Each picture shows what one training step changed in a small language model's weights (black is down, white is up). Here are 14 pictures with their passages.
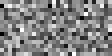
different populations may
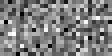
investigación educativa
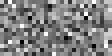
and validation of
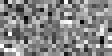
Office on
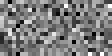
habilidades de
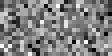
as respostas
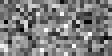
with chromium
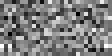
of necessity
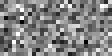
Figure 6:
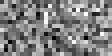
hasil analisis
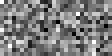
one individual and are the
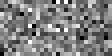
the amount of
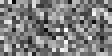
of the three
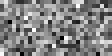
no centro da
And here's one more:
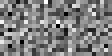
escribir una
